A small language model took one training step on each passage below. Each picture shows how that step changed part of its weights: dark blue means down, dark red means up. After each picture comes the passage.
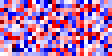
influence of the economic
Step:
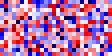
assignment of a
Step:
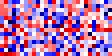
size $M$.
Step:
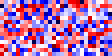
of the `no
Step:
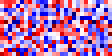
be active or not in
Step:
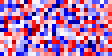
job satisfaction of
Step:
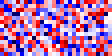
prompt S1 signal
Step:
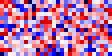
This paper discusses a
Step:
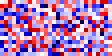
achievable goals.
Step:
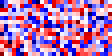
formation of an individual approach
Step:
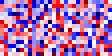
dependent on the assumed
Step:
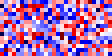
of the QD source
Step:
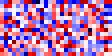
interstellar medium
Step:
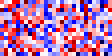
closely related to the
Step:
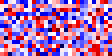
recuperate in
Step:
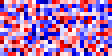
in a less marked
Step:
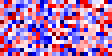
its operation such as high
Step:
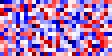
formulas share
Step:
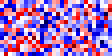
rings, using the
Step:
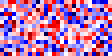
exposure to
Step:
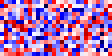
line respresents the
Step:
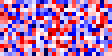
the Hubble
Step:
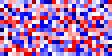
ECHO project.
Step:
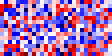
open up regional
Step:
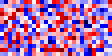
a solar assisted
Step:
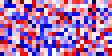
RDTs on
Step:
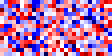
benchmark is
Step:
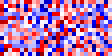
following questions help to
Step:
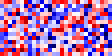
BPH and
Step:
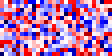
The Book of
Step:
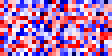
University, Prague
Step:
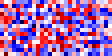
the well-known
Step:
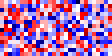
external experts | |
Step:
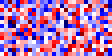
Finally, let us
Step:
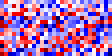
\\ \hline\hline
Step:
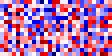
and qualitative
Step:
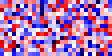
why the integral is
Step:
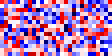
B based on the study
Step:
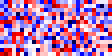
planning and initial
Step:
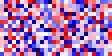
skills and increase their
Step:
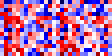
Due to these
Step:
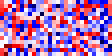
of readily available single
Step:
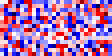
instructions other than
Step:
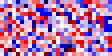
this work. All authors
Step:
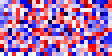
on the right.
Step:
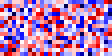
more alcohol
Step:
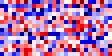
is seen as a
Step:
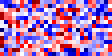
possesses negative
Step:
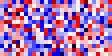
and cancer cells and
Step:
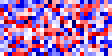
limitations of the software
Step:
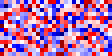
\in I: e
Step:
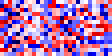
scientific discussion during the
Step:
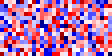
may be replacement or
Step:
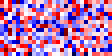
breeze, are
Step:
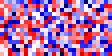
size of the collision
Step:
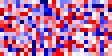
this error should be
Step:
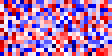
rapidly rotating
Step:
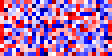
age structure and seed
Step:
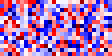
in SL environments
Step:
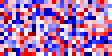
the first moment of
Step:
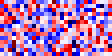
control the planning and
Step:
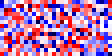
for stone formation.
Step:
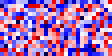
2: Results of
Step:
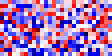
Research Projects
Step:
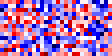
phase, with approximately
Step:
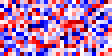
flares, developed
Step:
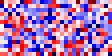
from electrons and
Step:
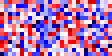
electrons on a
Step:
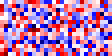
then you go to
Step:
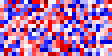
the nervous
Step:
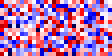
density functional theory calculations
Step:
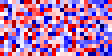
administered by
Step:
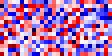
of small and medium
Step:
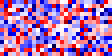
The differences are at the
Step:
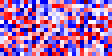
The impact of the
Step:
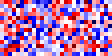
modelling, offering
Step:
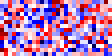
and energy burden
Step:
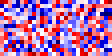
In the light of the
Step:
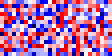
the selection of plants
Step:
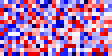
moderate & very
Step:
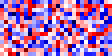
idea of the
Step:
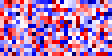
fuzzy structure
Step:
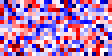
education teachers to adapt
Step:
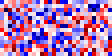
distribution at every point in
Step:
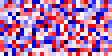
propagating chiral
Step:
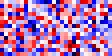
more adaptive models for
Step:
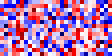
are willing to
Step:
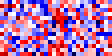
simple Lie algebra
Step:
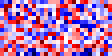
much more beneficial
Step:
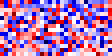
Model Suitable for
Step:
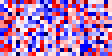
and expand efforts to
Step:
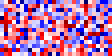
message digest
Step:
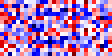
the measured transmission and
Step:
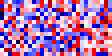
and intraspinal
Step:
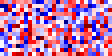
is described in terms of
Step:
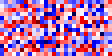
Constant |
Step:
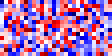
spacially separated
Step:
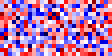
meet the standards
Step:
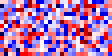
in matters of
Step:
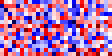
between operators found in
